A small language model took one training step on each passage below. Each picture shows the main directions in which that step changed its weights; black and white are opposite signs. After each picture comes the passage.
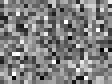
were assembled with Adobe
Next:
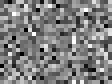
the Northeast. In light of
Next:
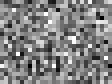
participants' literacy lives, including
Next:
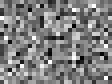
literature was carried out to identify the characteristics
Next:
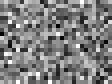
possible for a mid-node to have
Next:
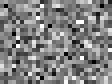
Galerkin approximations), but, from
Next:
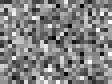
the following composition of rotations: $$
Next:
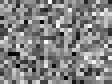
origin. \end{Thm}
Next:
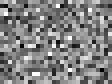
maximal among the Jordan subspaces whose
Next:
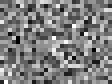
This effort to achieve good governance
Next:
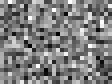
is the Fano polygon associated
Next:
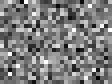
and data reporting. The combination of
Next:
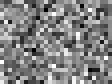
were reviewed to assess fetal outcomes
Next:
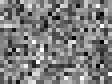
(q \simp r))
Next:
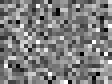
this manner step by step we arrive
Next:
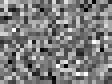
other. During the childhood,
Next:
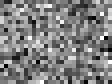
which the individual achieves satisfying experiences in
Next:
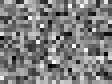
but can play a role in
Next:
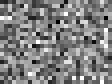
is also weakly irreducible we prove that
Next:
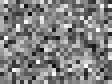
to the following remarkable property:
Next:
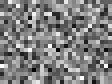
model, Green ampt model and
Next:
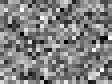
p_j \qquad (=
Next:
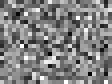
qu'une matrice $A$
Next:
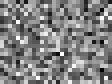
Furthermore, both functions satisfy the distribution relation
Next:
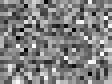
and all homomorphisms are strict filtered
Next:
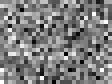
bridges energy load percentage of the
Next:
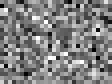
error is defined as the mean of the
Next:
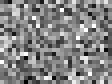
the food and wine traditions and
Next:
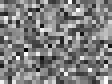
multiple physiological and regulatory
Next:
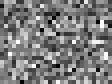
development of technologies that reduce environmental impact while
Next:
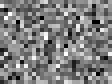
consequence of Lemma \ref{Lemma:
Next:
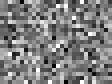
for SCP and DBMM.
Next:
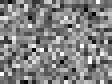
is the number of vectors transmitted.
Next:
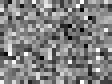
a 'voyeur',
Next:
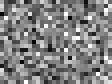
specific citation preference, and
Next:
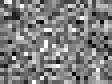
body as a vessel of fire and
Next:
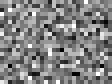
recent works, Gupta \&
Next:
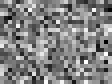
current value can be adjusted for
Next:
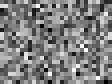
homology class of $T^2$,
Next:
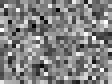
each other, ultimately filling
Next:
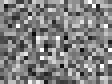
to our literature search, there is only
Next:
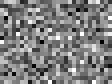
description of the total order of the factorization
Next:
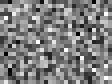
the number of citations for the plant
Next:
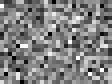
found within freshwater or
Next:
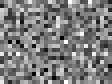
relationship between staff attitude to
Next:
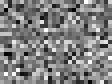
parts. \noindent {\it
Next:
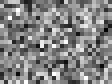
\in G$, then the definition of
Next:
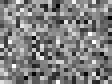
facilitates workers to have better
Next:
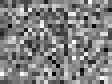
Y , Polat FR, ,
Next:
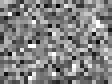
under a single fishing
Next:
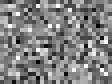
by a model based on a neural
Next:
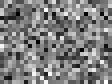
dried and sifted through
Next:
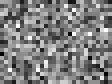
simulation of small satellites,"
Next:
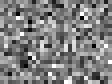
\end{figure} According to
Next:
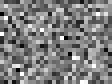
Brazil, at least four
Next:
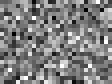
compared to (b) the reference solution
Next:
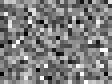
everyone,” he warns
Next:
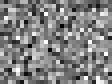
following important conservation law was discovered,
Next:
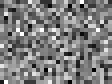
increasing the number of disks.
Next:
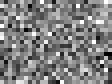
assurance framework The
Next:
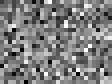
are up-sets of $P$
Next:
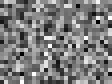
be approximately concluded that the use of
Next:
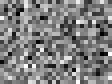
& = & \langle a,\langle
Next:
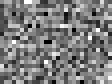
forced marriages and social
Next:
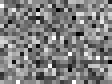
pairs), we refer to the recent
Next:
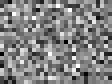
the delays, in order that
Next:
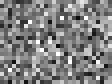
Figure 6: Vergence Function on
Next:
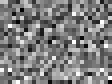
r-2$ , pick up
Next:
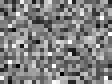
of~$G$ whose maximal connected
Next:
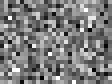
insulin boluses
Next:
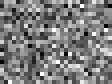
habitat preference in the
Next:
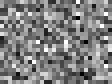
spectrometry (SIMS) indicated
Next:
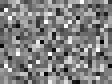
B^m_j$, these
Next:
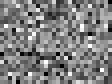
market expansion. Participants analyze new
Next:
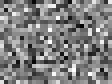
in the stochastic framework. The problem of
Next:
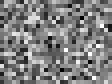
and John)⁵. However, certain
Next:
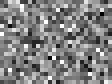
k \neq 2$. For the
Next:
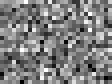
In general, when teaching SAE
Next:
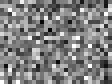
Group A was assigned to all
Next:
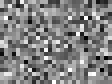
banks* Given the
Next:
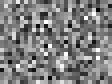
of xerogel, specific surface
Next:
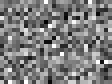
D_{ij} , see
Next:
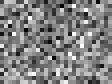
piece of blank paper.
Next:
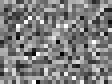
to provide conceptual tools to guide
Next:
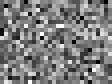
write $\nn(d)$ for the
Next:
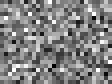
no more than 120 μ m
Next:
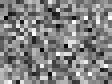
result observed from the velocity fluctuation
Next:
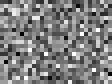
the weights (Table 7). Thus,
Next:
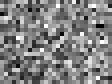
joint policy session was proposed by
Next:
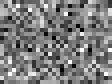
We examine mechanisms driving
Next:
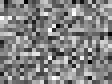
or imply causality. The results show
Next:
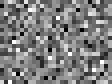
there is still a percentage around 25%
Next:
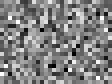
- e - 1$, then this
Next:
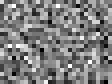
centaur Chiron and
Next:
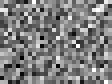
The closure $\ov S_{[w]}$
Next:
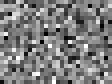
global North and also revolves
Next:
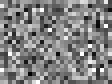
Availability Statement: The data
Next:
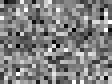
of its limitations. By avoiding its
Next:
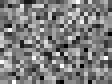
Gl(W)$ be a
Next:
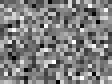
results also show that health staff with
